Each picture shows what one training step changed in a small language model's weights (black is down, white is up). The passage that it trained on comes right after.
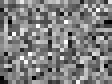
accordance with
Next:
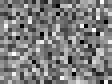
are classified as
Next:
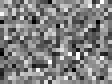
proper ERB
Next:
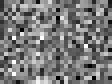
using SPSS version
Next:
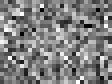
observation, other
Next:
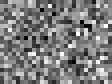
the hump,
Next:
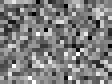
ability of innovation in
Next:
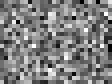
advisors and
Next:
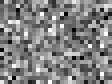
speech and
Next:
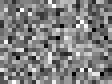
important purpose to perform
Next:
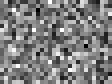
positive initiatives.
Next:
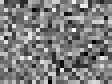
are slightly
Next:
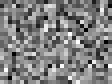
results show that
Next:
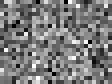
children from diverse
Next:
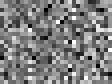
is no such clear
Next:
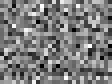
manufactured on
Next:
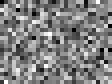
it is negative for
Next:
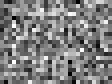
citizens with
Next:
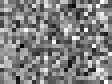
the origin of the
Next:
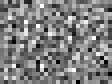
revision of
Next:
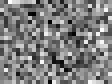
the system are of
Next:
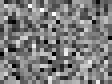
independent variables.
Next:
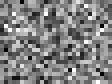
and crusts
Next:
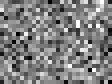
devices [13]
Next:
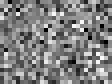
the chosen tool
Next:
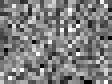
learning, online
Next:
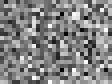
in which individuals
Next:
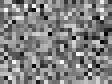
Handbook to
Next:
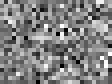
(tend to
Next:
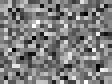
a customised
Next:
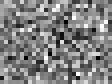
are still the first
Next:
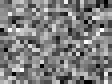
and respectability,
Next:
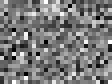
working collaboratively to
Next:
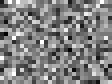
and Development
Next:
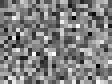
as compared to
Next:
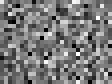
work ability scores when
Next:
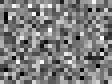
evolution of creative
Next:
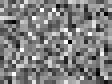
casing pin
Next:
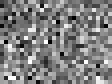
sector due to
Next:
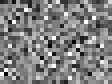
+ \cos
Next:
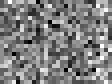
of teacher at the
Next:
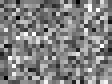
keys and
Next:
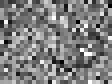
following opportunities are
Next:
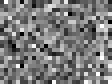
between bromine
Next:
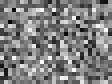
in industries but
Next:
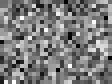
method For the purpose
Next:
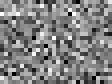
were usually noted
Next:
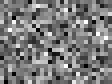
of heritage
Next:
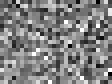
randomised evidence.
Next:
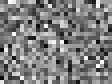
Webs of
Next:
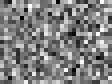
the hot water
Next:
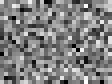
minimally or even
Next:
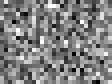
effective and efficient waste
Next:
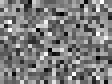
of styrene
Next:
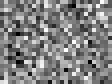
the cases had
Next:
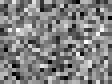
and continuity.
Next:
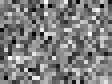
Indium and
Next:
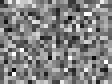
and transform land transport
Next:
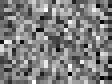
2011). The composition
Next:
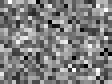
of this time and
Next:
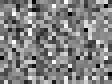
no significant difference in
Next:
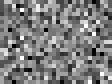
measures aimed at
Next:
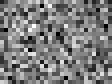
Conference on
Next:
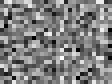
AML patients
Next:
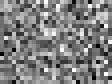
clinical sources were the
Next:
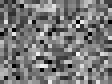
figure below. The
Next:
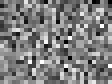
scheme has been
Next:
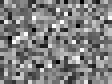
to remove all
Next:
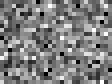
steps taken towards
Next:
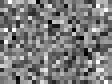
of the T
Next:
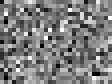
universal or
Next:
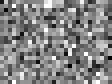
share their information.
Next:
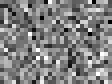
removed the calculated
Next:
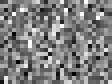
path elevation
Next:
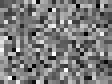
However, a reduction
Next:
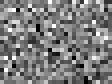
of the TC
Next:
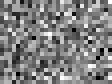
it produces a
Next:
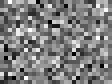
of financial and management
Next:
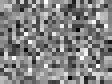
always be the
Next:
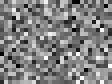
deeply related to
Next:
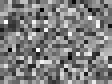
has given rise
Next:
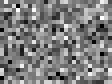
village of
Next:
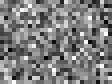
over time, resulting
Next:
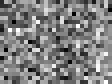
during and after the
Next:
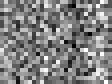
the intensity of the
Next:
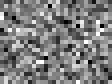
and forming process
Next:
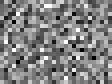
local versus
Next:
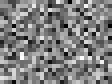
& \ddots
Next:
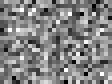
and those inclusive
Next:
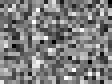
data management needs.
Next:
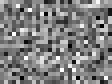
with severe
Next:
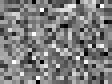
\geq b
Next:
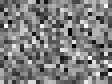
taken as follows:
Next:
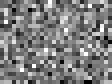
In contrast, the
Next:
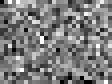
and private sector,
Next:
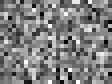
assays were performed
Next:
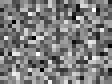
Interest No potential
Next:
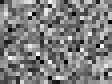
elasticity of
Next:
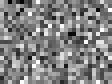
the organization -
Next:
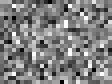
they earn
